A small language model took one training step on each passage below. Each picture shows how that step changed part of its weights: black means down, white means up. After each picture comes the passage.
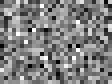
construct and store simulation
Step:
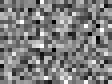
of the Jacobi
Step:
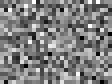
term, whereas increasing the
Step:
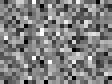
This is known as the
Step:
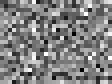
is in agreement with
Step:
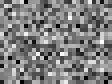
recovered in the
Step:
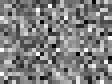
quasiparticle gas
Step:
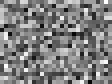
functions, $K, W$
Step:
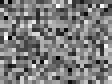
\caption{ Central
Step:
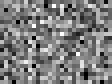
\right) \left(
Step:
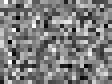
we show that an experimentally
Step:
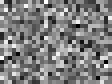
charmonium spectra
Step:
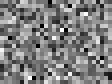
make separate measurements of
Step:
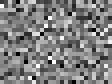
in a single-run
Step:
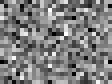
lower affinity value and
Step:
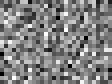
of Quantum Science and
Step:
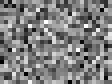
of vector field links
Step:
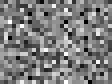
\end{proof} The
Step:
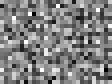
production cross section, differ
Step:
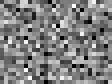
data for the presence of an
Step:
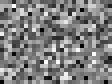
by the National Science
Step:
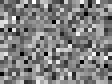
opinions about products and
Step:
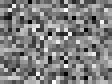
permit testing
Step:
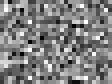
populated. For
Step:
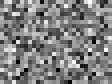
the H-abstraction in
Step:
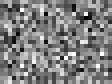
$\Gamma$ seems to
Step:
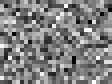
the superconductivity in
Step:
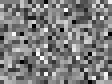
coherent dynamics.
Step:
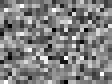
the bulk-like
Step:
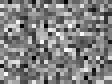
Sumida, J.
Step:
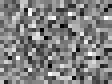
and, in this respect,
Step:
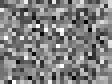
found a general class of exact
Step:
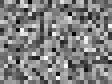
interaction between a simple
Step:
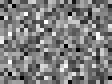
first demonstrated by
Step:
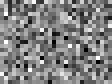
discussions resulting in this
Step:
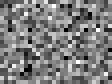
between OBP and mean
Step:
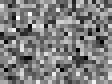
antisymmetric tensor
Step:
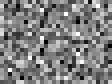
two groups of students from
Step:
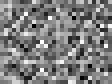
expected: no experimental
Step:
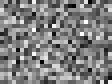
number is an absolute
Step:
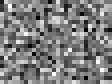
(a) 3D surface plot
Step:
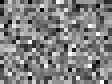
the masses again tend
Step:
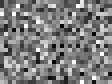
with kernel scale parameter
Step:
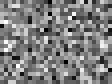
formation of objects that
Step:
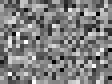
when one of the observables is
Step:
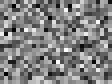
Bulge variable star
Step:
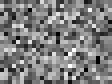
the DBO components.
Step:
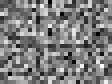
sample cor) (green
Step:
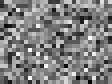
Hikage et al.,
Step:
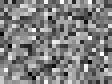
reflectivity level increases,
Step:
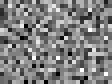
mass symmetric and asymmetric
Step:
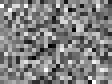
will find the outgoing
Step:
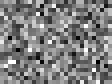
of a two-setting
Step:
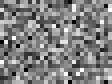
emission of the CCO
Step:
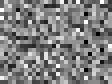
shown (cyan line for
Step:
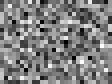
on notation-heavy
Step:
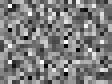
In order to perform the fit,
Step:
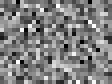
to present the construction of
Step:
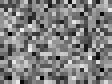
of relativistic jets observed
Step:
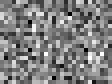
inclusions cannot be
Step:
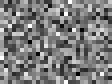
of time slots where
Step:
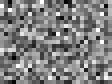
high level of security for
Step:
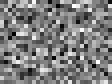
43 stars were rejected
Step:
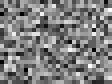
per wind-flow
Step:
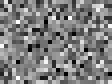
operations needed to compute
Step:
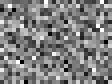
`effective potential' given
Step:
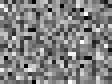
significant given our errors. We
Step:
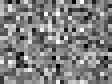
factors that affect the
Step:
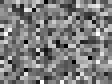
at least 15 times more
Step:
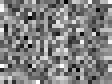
${\bf Q}$, which is a
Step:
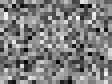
Settings} This section
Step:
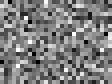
fit. The scale of color
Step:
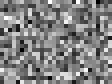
Science, Department
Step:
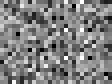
change their stances more
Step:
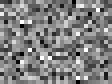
to accumulate around
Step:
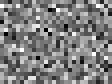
a vehicle,
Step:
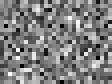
and we expect it to be
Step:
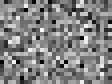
upon the $\varphi' =
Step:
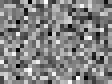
spectral energy density of the
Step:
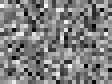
\rfloor y $
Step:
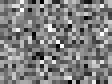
L. Yang, Nature
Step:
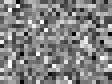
using a simple clustering
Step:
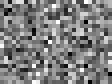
angular encoder
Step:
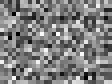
in the near future
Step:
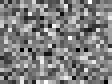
each such protocol, the
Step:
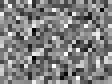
of fixations in the
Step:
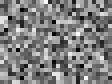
an idea is not
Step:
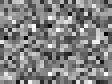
further, by incorporating
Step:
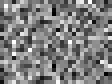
are relatively straightforward
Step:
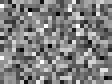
with the pickup loop
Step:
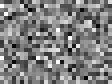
since the OECD
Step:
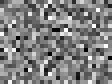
general, the electronic correlation
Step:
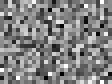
quality and scalability. The
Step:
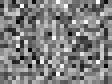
level diagram of this linearized
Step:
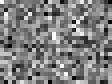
red dots are the cross
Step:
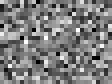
the adoption of continuous
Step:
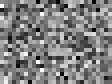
\eea \noindent The factor
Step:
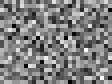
added to $\sigma^{\rm
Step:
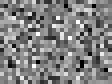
be charged under the gauge
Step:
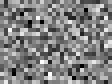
SAMW, as the
